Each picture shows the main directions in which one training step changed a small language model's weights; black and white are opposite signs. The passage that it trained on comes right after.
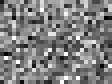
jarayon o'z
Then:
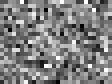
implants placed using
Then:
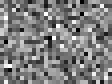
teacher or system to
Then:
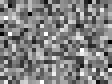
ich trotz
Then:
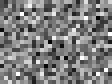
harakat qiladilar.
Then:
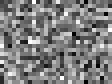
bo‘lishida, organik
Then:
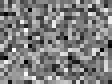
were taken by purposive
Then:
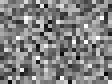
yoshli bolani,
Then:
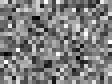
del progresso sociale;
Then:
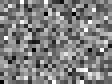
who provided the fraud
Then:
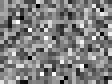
[1] del Rio
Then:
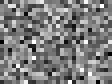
the advanced study of the
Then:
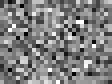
share relevant data. -
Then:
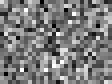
and then to disposal at
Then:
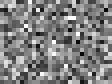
is argued that
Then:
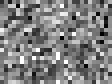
action and with this develop
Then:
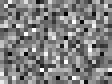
personnel capacity in the
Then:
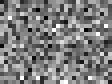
Africa and South
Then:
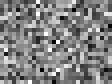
могут быть
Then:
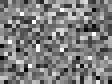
esa Toshkent
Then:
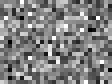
bu endemizmning
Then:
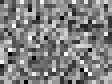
tizimida variativ
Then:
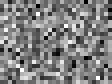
в мужья, а
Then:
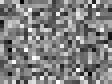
WiMax band is
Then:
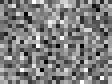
or separate, of the
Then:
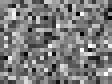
conclusions from linear
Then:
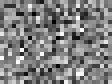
only marginally significant):
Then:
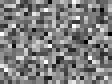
two given words. This
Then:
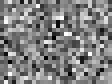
From Analog to
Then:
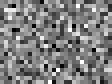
surface shows an
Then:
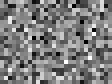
Innovative development of
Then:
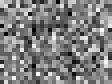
mA and power 150
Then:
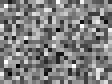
taking into account
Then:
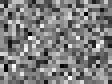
currículo pobre
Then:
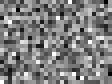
Kastilan, A. &
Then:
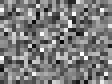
коли вона
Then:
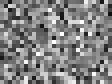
and training for emergency
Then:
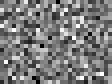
от российских
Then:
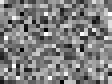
based on grid impedance
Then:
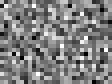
corresponds to the
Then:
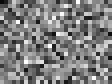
e influenciou outros
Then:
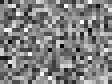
the contribution from international
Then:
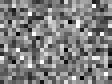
(Palinkas et al.,
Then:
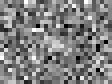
- centred message to
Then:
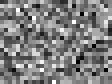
seen as a possibility to
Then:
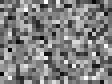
the eyepiece and
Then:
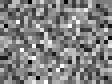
estrutura solicitada
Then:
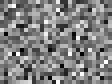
classrooms, the
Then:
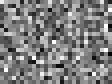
is its application.
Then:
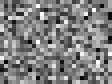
1 раз в сут.
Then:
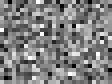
میزان دفعات
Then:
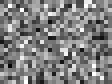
O livro que se
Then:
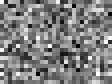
the necessary used memory.
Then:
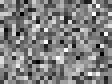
Dokumentation eines
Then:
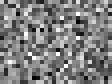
the performances and were
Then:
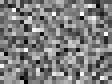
added to 2 ml of
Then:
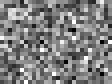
Professor de rede
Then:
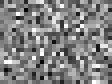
used in the observation and processing
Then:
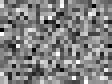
40 - Bilateral 7
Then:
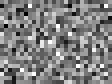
5, improvement was
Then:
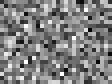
ela reduz a
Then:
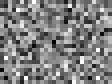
Central (SNC),
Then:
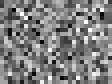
ratios (B/T and
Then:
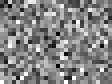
nasıl olması
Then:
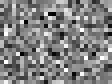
estatística para o processo
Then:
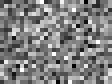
intensity measured at the
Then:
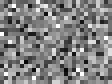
Globally, national and
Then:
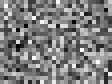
mazmunda insonning
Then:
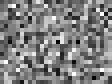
conducted on a national
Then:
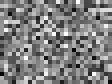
persamaan di depan
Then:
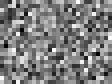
protein classes and
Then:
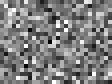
død på
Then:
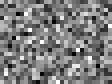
out the effect of literature
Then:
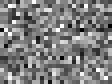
of a Master of Arts
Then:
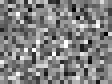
such a relationship, and
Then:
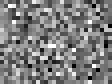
of environmental conditions such as
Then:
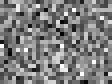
We then calculated the
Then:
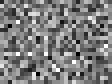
microplanning. The
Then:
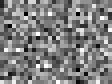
Umuman olganda,
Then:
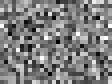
штрафом від
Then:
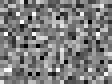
can be drawn between
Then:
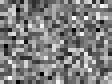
to E.R.B.
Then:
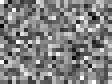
het aangehaalde
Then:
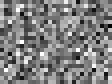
chuqur o‘rin
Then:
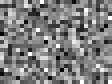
Q network Recurrent
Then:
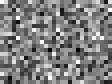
è entusiasta,
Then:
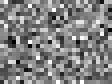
possível enxergar o
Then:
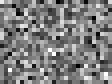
as well as the branches
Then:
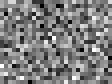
keltirib chiqaradi
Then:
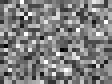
a distance, kept
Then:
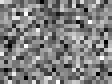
to share his lot,
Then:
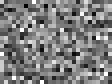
qoldirish imkonini
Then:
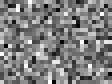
1. Introduction
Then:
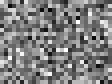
TMB) ist
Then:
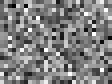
nose provided consistent
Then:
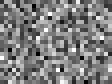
Data will be made
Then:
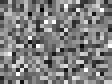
las pinturas y
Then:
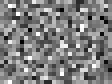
of the most urgent problems
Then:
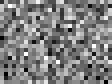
has been subjected to
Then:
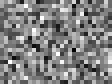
qo'llash uchun
